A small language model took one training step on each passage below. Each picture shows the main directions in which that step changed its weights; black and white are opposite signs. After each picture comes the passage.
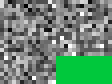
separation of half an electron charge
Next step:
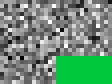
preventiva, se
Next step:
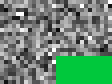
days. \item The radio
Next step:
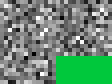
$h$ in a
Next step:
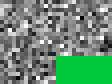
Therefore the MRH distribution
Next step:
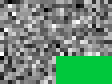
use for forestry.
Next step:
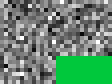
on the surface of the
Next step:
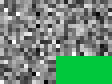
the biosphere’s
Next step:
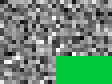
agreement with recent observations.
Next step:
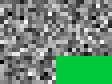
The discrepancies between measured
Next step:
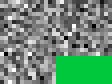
impact during service. A review
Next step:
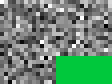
contribuindo para os
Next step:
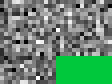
development for treating the electronic
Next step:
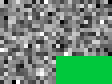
employing the three activities
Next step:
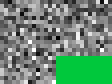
Users should give his
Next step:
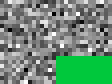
todo, en los
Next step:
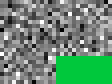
Association of Serum
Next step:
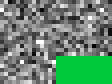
boost the user's
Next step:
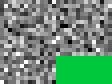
signal to noise region.
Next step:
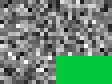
effectively in religious,
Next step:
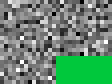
to scale linearly with the
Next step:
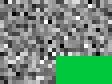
noises. A deep understanding
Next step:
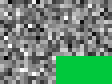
it can easily be distinguished
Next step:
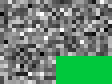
the direct coupling between the
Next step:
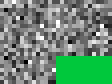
for Exploration of
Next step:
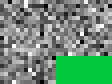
az abház
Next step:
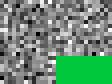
Wikipedia for
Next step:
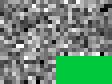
If so, the data will
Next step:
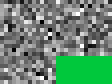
elemental contents per formula
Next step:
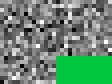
full-counting statistics
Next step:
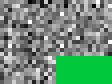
Width of Sodium
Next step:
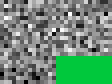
6 art repositories
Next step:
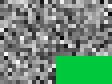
types. Most affected
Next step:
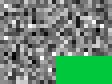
& RV & $\Delta
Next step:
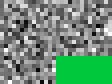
objective of this study. The
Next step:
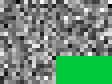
portanto, da cidade
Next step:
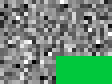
{High Performance
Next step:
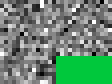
Takeaways: -
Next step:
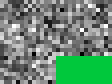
is unsolved by every
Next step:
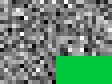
la resistencia a
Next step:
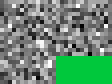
phase shift matrix, the
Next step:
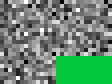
at the lower of cost or
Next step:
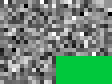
an AI paradigm
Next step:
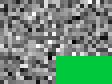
equipped with measuring
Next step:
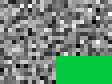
due to the lack of an
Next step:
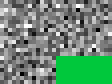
using the Joblib
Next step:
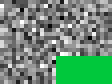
progression. Despite the
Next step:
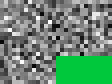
the development and maintenance
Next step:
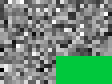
most countries in the region,
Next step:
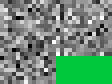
made suitable for monitoring data
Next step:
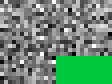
for structured yet flexible
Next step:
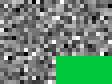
leads to an energy shift of
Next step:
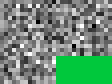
collisions sampled from
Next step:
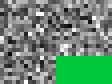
the fit. A two
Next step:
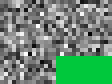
we propose a numerical method
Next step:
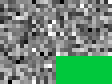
films, this technique has
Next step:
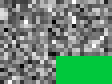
decisions of the European
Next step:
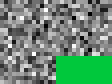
BHs should,
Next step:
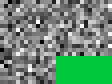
particular, it may provide the
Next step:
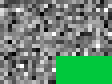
what is the magnitude of
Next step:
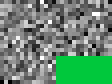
All the experiments were carried out
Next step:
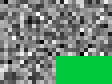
ingredient is used
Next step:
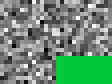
We are in contact with many
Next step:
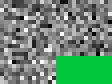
boshqa chorva
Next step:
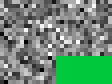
\end{eqnarray*} The
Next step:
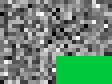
the installation of guide
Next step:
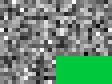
ने सबको
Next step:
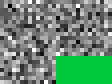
except the potential term. The
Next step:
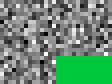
Hh was discretized
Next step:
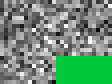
інтерфейс і
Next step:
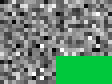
the lack of transmural
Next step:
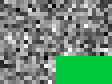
transformed by applying the rotation
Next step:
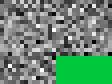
element having enough grains to
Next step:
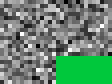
In contrast to the high content
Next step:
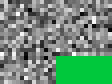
massivement à la
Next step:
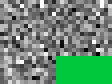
wife to stay in
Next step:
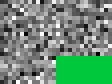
membrane insertion and lateral
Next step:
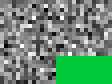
Geographical Sciences,
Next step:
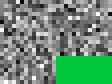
drawback, but it
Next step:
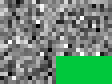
, two strategies can be used
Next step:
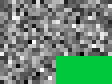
smart contract and identified
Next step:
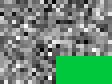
State University, Faculty
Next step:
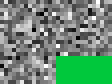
in the teaching and learning
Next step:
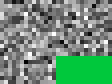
мусульман с
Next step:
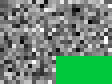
where x has perfect
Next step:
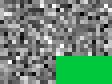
**project inputs**
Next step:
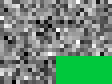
\end{equation} The
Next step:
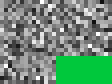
por los ojos ,
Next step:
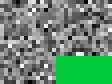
will be addressed to future
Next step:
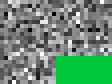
to evaluate the association between
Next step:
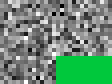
to perform an accurate measure the
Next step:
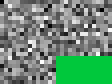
general urine analysis dated
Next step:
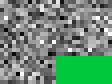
positive effect of Duration of
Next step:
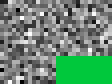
respect to the threshold,
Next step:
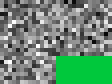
the development of QM by
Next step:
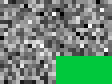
in order to introduce a novel
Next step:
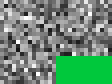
- UGGU.
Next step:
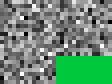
в качестве
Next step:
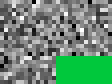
} We have adopted this simple
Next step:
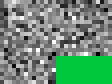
basic understanding of how to
